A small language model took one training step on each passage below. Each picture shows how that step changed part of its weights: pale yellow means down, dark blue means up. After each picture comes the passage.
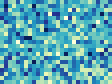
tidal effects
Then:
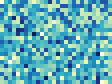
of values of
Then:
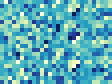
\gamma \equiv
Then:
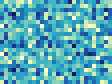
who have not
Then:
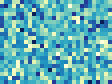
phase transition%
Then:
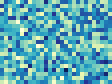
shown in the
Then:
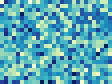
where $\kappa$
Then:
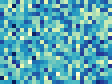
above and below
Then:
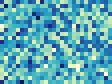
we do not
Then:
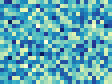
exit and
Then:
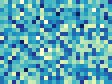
variation of
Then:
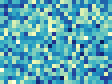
observations and then
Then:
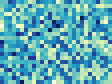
and let
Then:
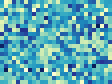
is characterized by
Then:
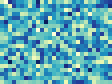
DSs in
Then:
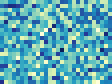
simulations show a
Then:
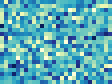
It is important,
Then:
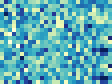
ground state of
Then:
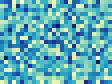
in the car
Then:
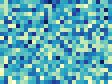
clock and
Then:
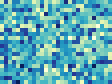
is clear from
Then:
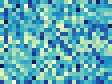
K. Based
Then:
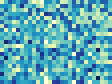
to the transition
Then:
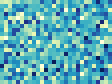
write the
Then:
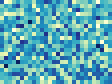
the standard inner
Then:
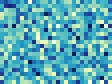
observed trend
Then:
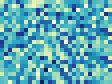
are central to
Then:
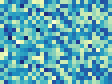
to construct
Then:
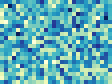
an inertial
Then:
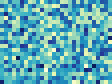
distribution for the
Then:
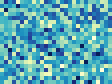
the sequence
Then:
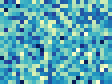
the presence of
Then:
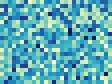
correlations in the
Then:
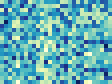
dependence may
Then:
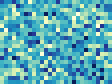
inverses of
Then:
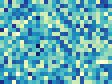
have $Q
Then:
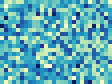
which consists
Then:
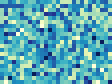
This problem can be
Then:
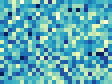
is tunable
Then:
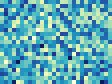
features that can
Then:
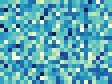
predict well the
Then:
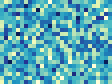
a normalized state
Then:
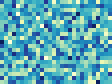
dense and
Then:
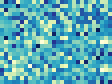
the Zee
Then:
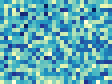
observed in the
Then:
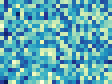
two behaviors:
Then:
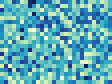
algorithm, is
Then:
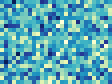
three parts:
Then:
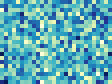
this simulation.
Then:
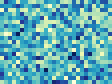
which can be
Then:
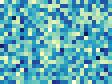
of particles has been
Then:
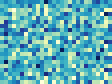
data, particularly
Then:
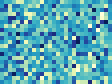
detect the
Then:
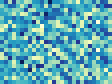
to have the
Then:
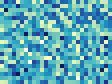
the two cases,
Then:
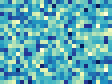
in water
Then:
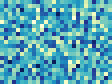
the function \[
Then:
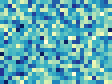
are the first two
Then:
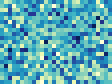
emit a
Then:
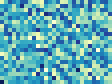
to capture the
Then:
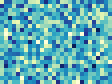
with dimensional
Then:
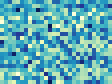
and applied
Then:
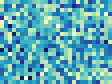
of plans
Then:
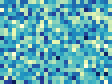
generation process
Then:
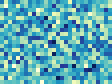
for ballistic
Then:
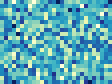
a large class of
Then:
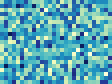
values over the different
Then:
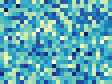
the whole
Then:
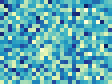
leads to
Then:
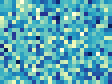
ability of
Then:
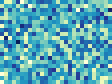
particular case is given
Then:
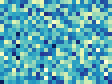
to improve the
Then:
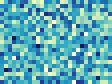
to the present study
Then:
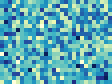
other domain
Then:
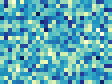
additional loss
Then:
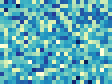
the dark
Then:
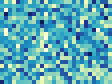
increase the
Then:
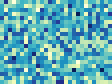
map from
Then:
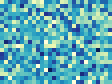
to the spectral
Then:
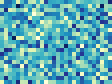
an upper bound
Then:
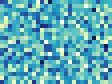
EPs are
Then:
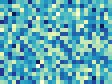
of variability and
